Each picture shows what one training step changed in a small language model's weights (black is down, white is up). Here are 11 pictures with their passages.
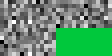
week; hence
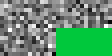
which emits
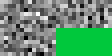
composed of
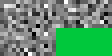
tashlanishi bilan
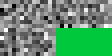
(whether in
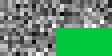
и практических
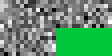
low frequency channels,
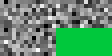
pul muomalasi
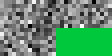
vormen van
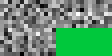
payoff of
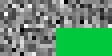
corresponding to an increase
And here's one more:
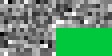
is the ratio of
